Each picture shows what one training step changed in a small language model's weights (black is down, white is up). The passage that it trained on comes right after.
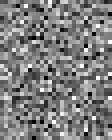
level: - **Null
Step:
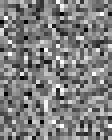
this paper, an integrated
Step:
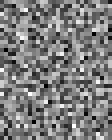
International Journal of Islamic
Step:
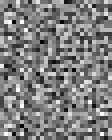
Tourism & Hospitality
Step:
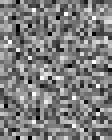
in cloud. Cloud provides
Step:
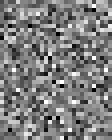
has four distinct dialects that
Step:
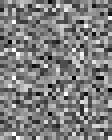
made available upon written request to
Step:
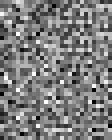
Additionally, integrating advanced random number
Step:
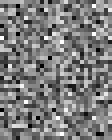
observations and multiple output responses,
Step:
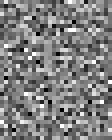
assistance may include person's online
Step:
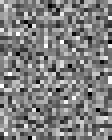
as follows- Pita
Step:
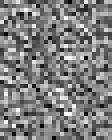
emotional intelligence and academic achievement of
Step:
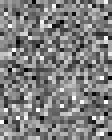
Nous avons classé
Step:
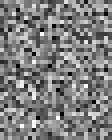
speaking skills that will facilitate
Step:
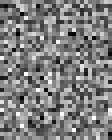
organizational values, loyalty
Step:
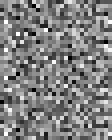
section Watershed section
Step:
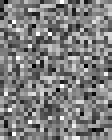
polygon range maps
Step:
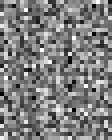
National Foundation on the
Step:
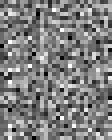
a single period of time.
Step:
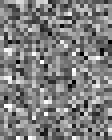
complexes of Salophen and
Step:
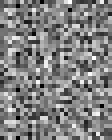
and temperature. The test results
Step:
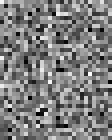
slow trajectories, it
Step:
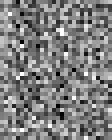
in this research. However,
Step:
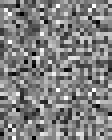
of the employees towards the business
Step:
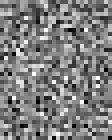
regions in Western Germany. We
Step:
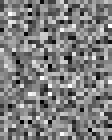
time loss for almost all
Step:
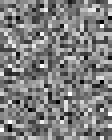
Statement The data used for
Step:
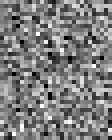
Practices for Wind
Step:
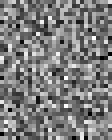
the legitimate channel,
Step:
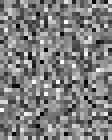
the current stresses in the
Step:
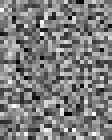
and emotional eating seems to
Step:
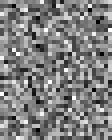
Research Department of English,
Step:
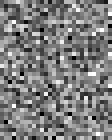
available memory and could not be
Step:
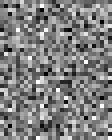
we enrolled patients that presented at
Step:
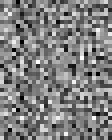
in the 20th century,
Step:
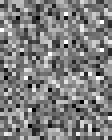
First, it differentiates the
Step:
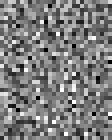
the investigated phorophytes
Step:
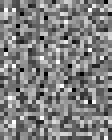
to methods course in their second
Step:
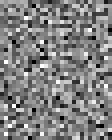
car suspension model under free
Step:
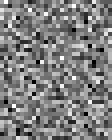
stronger skills, understand concepts
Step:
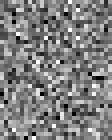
need of oxygen should be
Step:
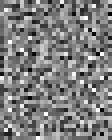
vs. time curve from zero
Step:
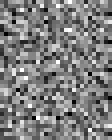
retention times of 2.1
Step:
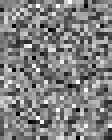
enthalpy of
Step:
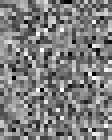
difficulty in disposing of
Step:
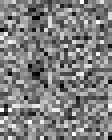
This process is generally very good
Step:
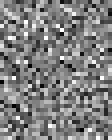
The results were systematised
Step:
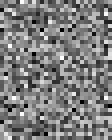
Facing a lack of
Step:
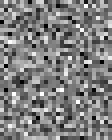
someone else’s personal
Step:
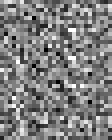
would contain just one occurrence of
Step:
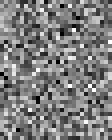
faster merit also it
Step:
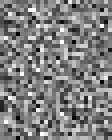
2.2. Assessment for
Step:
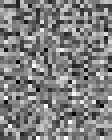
even for adult learners.
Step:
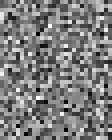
The IOC Science and Communication
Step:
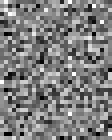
burns requiring surgical
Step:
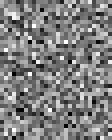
unpacked, so
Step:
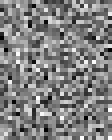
control method is analyzed in
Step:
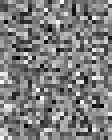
useful in active transient
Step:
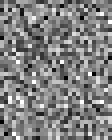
respond to these rapid changes is
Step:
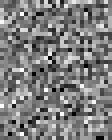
Akhtar et al
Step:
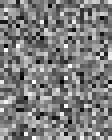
the dentist's
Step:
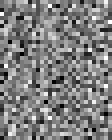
AND NETWORK
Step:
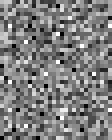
that is worth considering for training
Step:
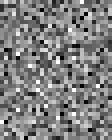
should be comfortably
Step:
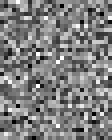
mechanical constitutive model.
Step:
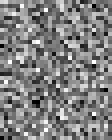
This chapter presents reviews
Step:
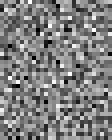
has limited documentation in the
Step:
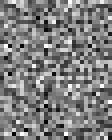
natural frequencies of the lateral
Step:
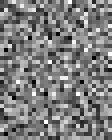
great deal of potential as active
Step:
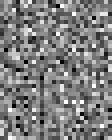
that presented economic growth and social
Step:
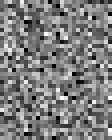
just on technical efficiency, but
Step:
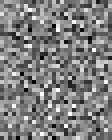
desert cave,
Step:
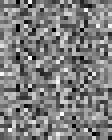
with channels in contact with the
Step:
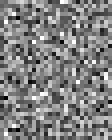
left image. Having the
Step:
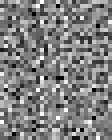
the Palladium
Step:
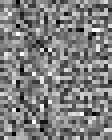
in the eyes of
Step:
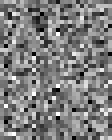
It should be able to
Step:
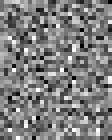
authors declare no competing
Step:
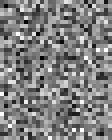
age groups, health and
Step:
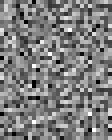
as poor, moderate, or
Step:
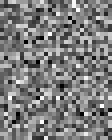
covered three districts;
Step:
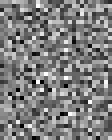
index of the attribute
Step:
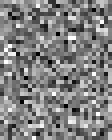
Meal program as per World
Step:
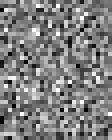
had been inflicted by
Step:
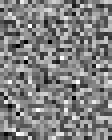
Gemma T.
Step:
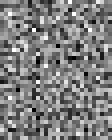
time intervals. The
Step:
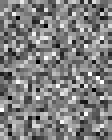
Figure 5. Number of partners
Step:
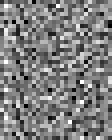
be as good as the
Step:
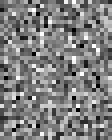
tilt. Yaw is
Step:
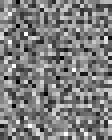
in furtherance of the
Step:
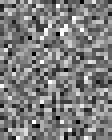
has existed, there have
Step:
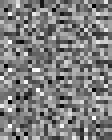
of information technology and system development
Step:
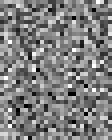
technology uptake in the
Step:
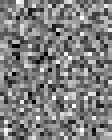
Wireless Sensor
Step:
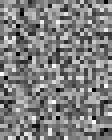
to the Modern Languages
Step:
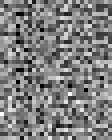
and drug resistance, and
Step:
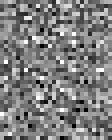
program so that it now provides
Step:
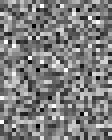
view of another person, who
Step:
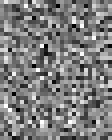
absorbs light, how
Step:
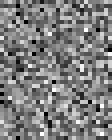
and musicians for decades,
